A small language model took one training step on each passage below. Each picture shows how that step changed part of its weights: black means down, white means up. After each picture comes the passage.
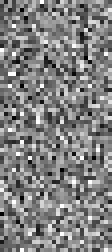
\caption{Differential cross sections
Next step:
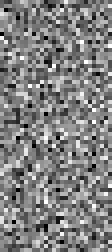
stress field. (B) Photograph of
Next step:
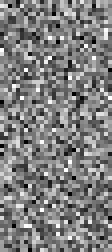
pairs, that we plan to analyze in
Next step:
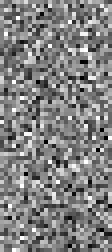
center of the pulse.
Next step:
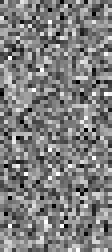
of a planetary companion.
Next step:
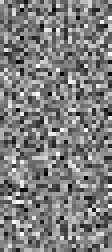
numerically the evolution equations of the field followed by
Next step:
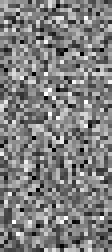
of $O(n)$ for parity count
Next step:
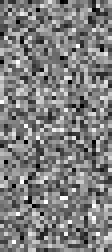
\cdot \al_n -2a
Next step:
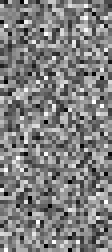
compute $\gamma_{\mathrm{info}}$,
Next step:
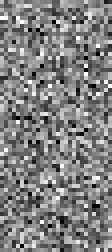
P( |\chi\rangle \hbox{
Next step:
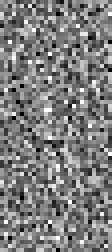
multimodal learning under
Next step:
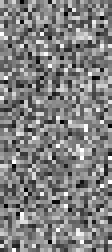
grounding of each site is suitably
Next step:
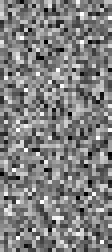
continuation.) It is convenient to
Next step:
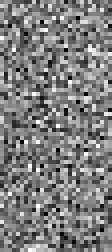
in practice by choosing bilayers with
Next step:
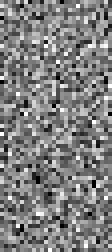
Ti:sapphire with width on level
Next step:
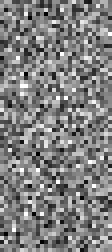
Buchdahl parameter}), cast in the following
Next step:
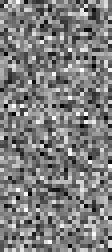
be entropy coded, thereby
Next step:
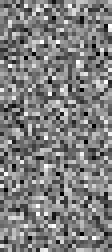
averaged over valid positions.
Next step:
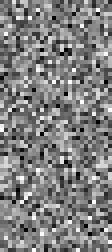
are essential for sequencing data analysis
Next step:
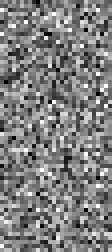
an almost identical number of tier 1
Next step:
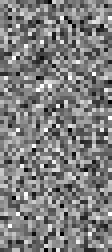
because for cosmic rays with
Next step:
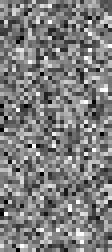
only, ground truth, and our proposed
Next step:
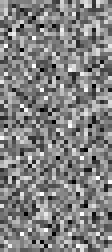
To do this, the imaginary part of
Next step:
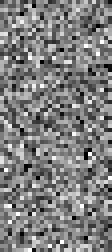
the Z-factors for the four interaction models used
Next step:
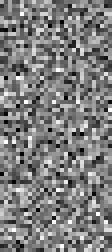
and B a wind-wind momentum
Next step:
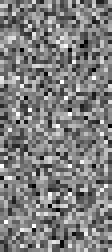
the real part of a complex conjugated pair
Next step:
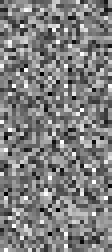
This result is similar to that in a Weyl
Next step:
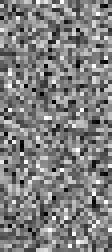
showed how to work with non-renormalizable
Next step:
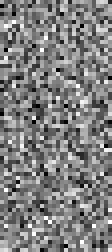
a reliable method of generating joint
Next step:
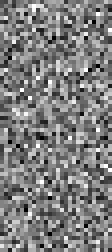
interference, $L_g$ should be modified
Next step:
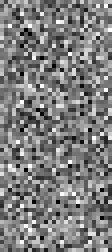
six pixels for both our pulsar
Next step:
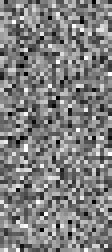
Such numerical models typically require significant
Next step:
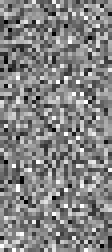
detaching particles can completely fill the
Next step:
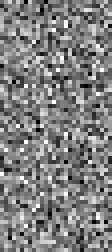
designed to benefit cases where boundary
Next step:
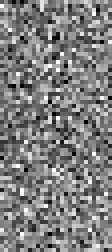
encoding circuit, we obtain:
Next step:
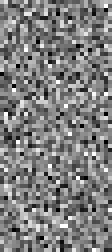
PhDs in non-science fields are also
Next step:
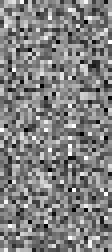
to present plausible but not scientifically
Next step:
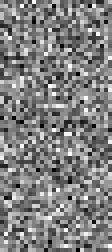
times, and there were no scenarios where
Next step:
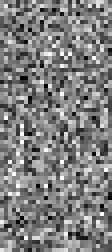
lattice deformations due to applied electric field
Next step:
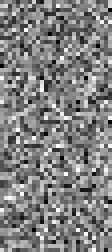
the angular momentum $L$:
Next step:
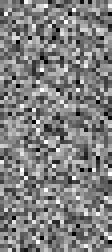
energy perturbation method have been done for the
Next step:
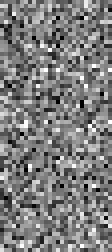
to the same FWHM as the corresponding optical
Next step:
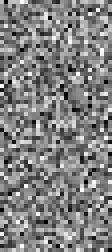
(for example, Churchwell \et\
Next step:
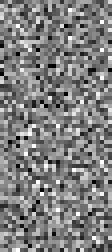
respectively) are in good agreement
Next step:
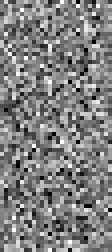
an embedding of the received
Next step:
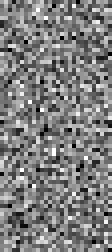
any generic model of $f(R)$
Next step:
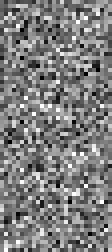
propose an MoE-enhanced
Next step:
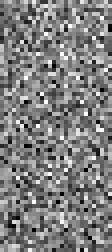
criteria adopted in Task~1
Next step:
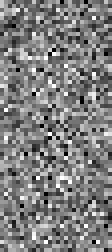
is a local operator acting on local fields, as
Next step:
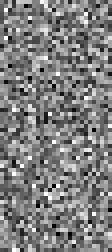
\end{equation} For a particular solution
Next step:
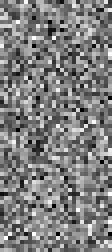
the following form for DG \begin{equation}
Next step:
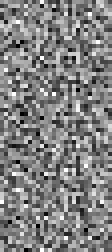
al. (2021) attempt. But
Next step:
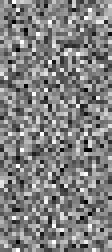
than half of the hashing power or
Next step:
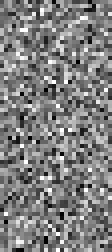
smoother and cleaner results than
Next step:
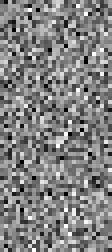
for spatio-temporal electric
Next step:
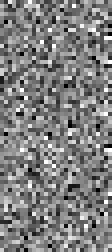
may lead to different and generally incorrect
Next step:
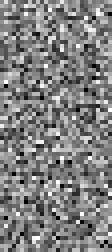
the VB1-8 sequences,
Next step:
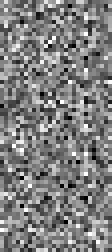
general hypothesis of aerodynamic
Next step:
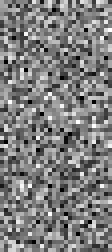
velocity oscillations. We chose
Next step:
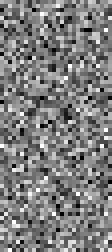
steady-state process that lasts all
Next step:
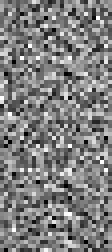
will provide a unique testbed for
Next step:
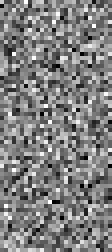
signal is suppressed above an ultralow
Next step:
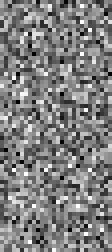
investigate the gluon content of
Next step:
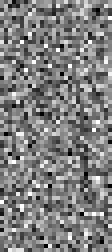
physical processes, sensors, computational
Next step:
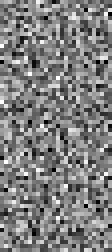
wealth of filamentary emission
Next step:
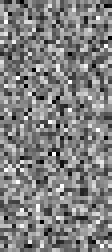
the crucial building blocks
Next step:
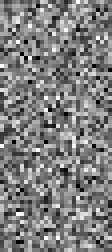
optical emission lines powered by accretion
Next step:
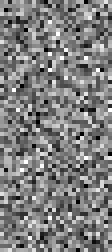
shallow free energy basins, the jump
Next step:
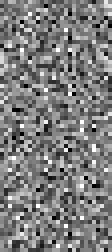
B'_k)$, we have that $B$
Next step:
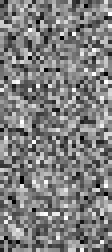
this generally yields a set of field equations
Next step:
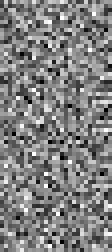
compared with the results for $v=0$.
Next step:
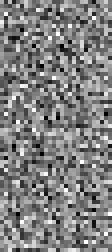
QP. A sharp divergence in
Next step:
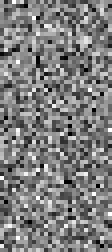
for Graph Data Processing
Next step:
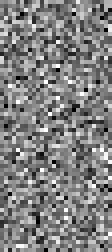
the number counts of the LBG
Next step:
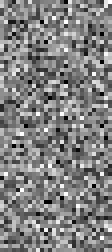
relationship between metallicity and line-
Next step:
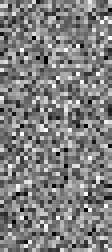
the advantage is more than one order of
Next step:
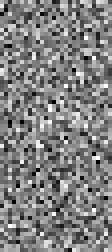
with impulse noise to verify the
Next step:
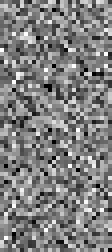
$P(\Delta t)$ remains a
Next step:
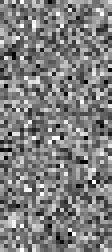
is the large discrepancy between the
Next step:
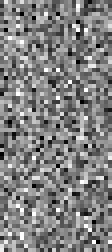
are vital. Platforms can also
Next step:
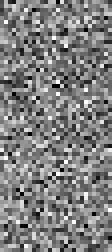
and the proposed PhC heterostructure
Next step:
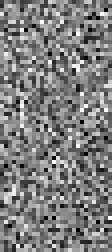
such a model that exhibits a valid
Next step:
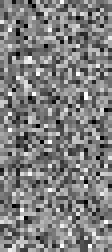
\etal\ 1995). Nearly all
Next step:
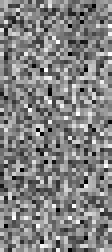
of the minimum region of the MAE. In
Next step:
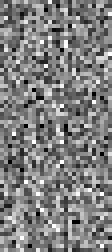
proposed \textit{SpecF2M}.}
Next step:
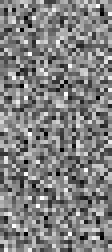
minutes of real time. It is interesting
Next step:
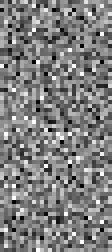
seem to correlate with the direction of the
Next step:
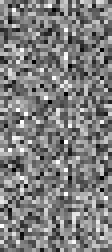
choices of gauge, we show that it is not
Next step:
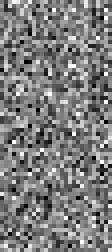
tensor $F_{\mu\nu}$. If
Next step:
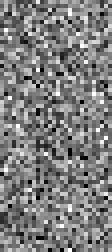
pulse energy, yielding $P(E
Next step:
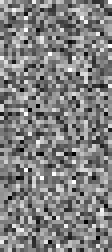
source, but it can be generalized if we assume
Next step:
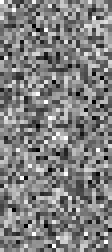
before and after the transformations are provided
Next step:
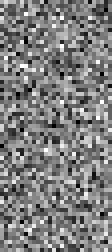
scenario, the sensors falsely
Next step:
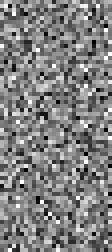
nodes), for the whole class of networks,
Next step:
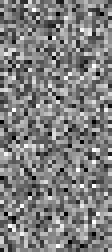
a $d-$dimensional sphere.
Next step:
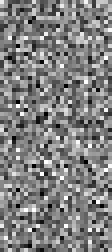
simulation for studying noise in the
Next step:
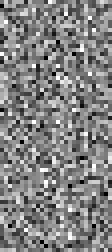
Sitter space. To this end, the
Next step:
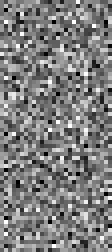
zones, i.e., it is
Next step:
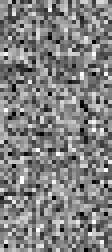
establish a switching
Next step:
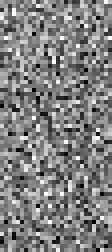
by introducing a scalar which itself shows up
